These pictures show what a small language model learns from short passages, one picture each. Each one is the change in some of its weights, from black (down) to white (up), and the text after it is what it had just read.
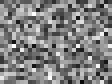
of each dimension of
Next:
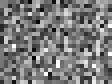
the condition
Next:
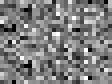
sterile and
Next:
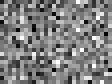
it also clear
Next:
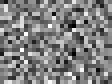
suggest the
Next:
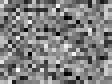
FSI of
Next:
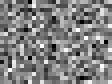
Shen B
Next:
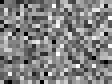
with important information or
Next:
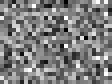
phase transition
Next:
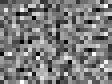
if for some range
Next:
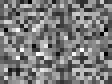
in the absence
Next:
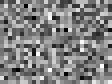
preservation and
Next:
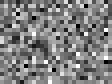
things in
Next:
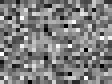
optimized to
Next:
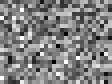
any given radius
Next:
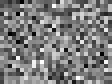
to 20 percent
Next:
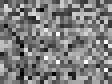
is relatively
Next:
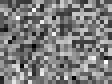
and process different
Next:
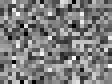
\eeq where
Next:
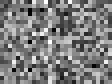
Therefore for
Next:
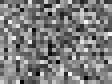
results. We
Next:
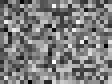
to as a
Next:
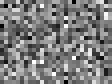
reveals that
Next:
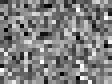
transition from being
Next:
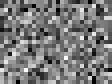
reflections from
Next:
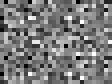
require a
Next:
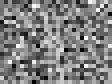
11 different
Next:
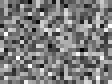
the lines is
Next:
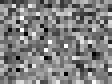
positive and lower
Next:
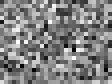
were considered
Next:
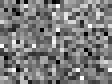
- Hiking
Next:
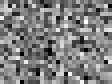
couplers. We
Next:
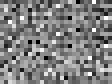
supported by the
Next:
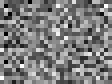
the LIM
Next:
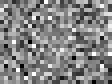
smell dei
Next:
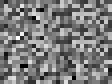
is retained in
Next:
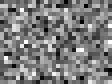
high spin thanks
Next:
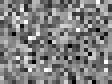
these days,
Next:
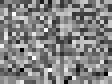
there is a
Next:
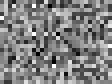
average flux
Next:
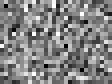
average WTP
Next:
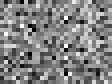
away from
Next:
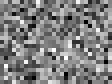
day over the
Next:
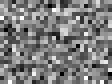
Gaussian form, for
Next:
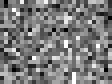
a place for
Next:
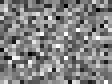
common given that
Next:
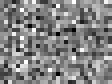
despite some
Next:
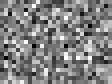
Under the
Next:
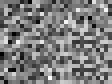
the contributions of
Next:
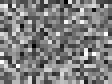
model and model
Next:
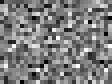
information, which is
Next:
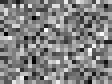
through workload
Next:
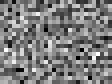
located in
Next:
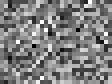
and Treatment
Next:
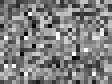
we should expect
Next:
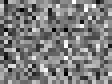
a rare
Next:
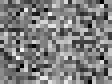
engine with
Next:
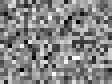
we determined by
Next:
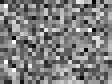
test cases that
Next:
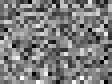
in the First
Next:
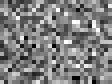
and emotional
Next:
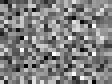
assumed to be
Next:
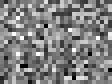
was received
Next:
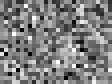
devoted to
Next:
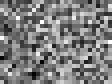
and community
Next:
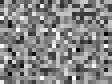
they are able
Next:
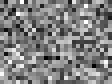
nature of
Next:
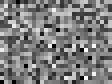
experimental data is
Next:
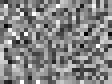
has radius
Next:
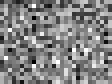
one would have to
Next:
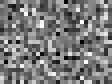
or omit
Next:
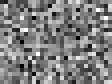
exactly the
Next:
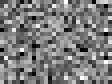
in social studies.
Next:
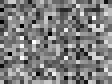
disentangle the
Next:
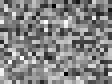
objective of
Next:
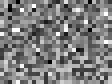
local linear models
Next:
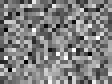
at a level of
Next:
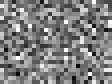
comparison test obtained
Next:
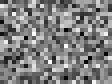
new era
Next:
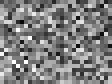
of radius
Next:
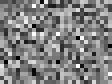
Table 7.
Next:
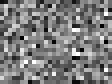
further notes
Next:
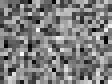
the proposed
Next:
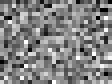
proposed to
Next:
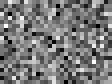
benign for
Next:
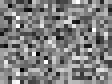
Production and
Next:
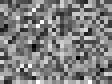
and subsequent
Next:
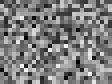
transverse distance
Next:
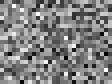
largely in the
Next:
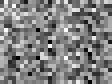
fields and
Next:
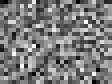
mapping based
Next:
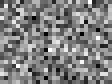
cut values.
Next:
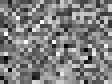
and tip
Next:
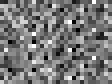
provide an
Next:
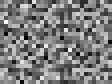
from the center
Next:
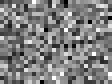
social, and
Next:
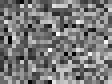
to see all
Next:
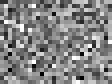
not an efficient
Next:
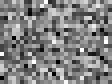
The various
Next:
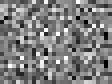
obtained polymer
